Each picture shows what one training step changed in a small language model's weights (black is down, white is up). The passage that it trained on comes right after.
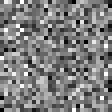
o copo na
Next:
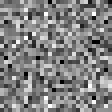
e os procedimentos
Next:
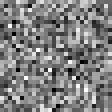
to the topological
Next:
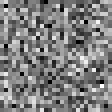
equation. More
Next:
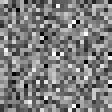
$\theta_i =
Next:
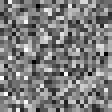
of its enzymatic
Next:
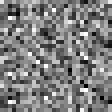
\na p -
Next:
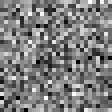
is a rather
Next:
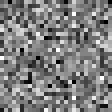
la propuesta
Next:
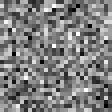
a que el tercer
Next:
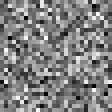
either $T=\mathbb
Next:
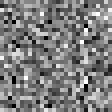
en el ciclo
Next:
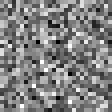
Но мало
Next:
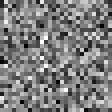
of $\Phi$. We
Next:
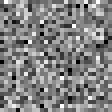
a common factor,
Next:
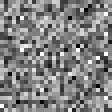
lower bounds with respect
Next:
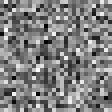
a Real space the
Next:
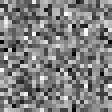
arrives at a
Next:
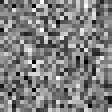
and the proof of
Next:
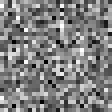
Instituto de
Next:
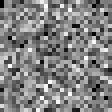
\to X$ and
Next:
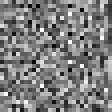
of the statistical
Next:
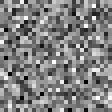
el cuerpo
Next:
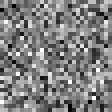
Denote by
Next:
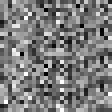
discrepa con la no
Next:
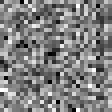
The Reflective
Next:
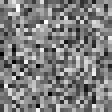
respect to the norm
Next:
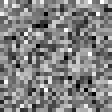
can be transformed
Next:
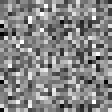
we shall give a
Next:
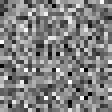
2 тури
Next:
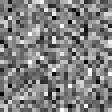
\] where $\displaystyle
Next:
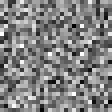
produk fisi,
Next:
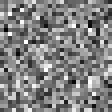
das narrativas
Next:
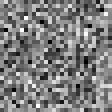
by the sample integral
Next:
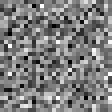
Вместе с
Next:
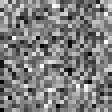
the local decomposition groups
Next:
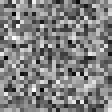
had been originally
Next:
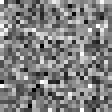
optamos por
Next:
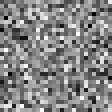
noise according to
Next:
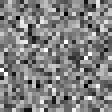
et affectives
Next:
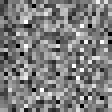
Як нами
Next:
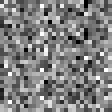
now follows.\qed
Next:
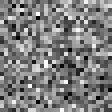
will be described in
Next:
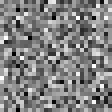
que causan
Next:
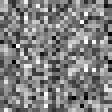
и пространства.
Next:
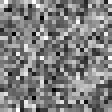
of Chemical
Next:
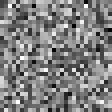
expected to be
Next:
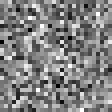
involutive if
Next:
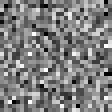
real tarixiy
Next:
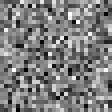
constant Gauss
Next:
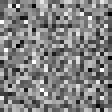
a directed graph where
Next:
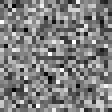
Motivated by the
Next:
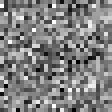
ikrar ve
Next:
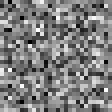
CR maps between
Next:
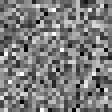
method exhibits
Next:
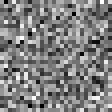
de se sentir
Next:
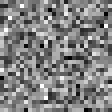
and long-term
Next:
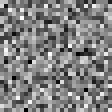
to $\zeta_k
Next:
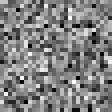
x_i$, one
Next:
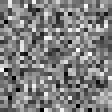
dessa intervenção
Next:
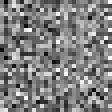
Almodóvar &
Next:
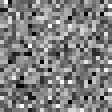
до подій,
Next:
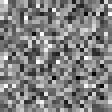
в стране.
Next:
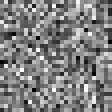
we therefore have
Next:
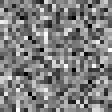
dos sectores
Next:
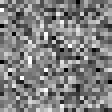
is only one vertex in
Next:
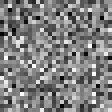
article we have
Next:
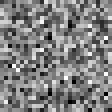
intersects the
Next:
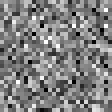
à Pessoa
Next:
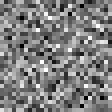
тем в 8
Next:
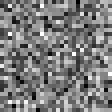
Thus the number of
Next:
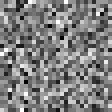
свої праці
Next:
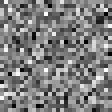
coverings and
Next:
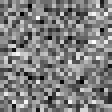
con lo cual se
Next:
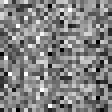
evolute. This
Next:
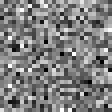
used to conclude
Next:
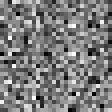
the nesting \\
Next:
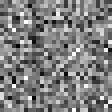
en todas las
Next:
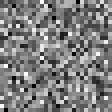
of the model which
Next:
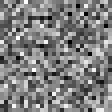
compact Lie groups. The
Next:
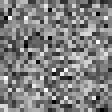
are done. If
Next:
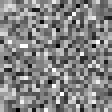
estudo sobre o
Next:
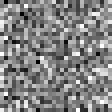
de datos de
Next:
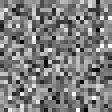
de Maringá
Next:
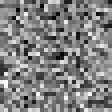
has "an associated finite
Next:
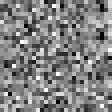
obtain the coefficients for
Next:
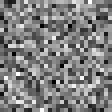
olish; -
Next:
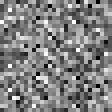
vertices being mapped to
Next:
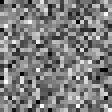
function $\phi$ and
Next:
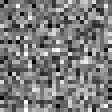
будинок №
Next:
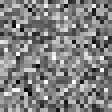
em maior estado
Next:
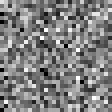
eng sodda
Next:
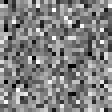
original 0,01
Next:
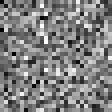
analytic and spectral properties
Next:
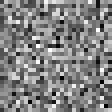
Ainsi, pour
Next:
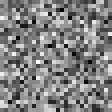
that this higher
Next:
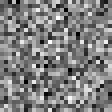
the polynomial degrees
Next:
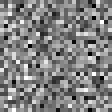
para evitar
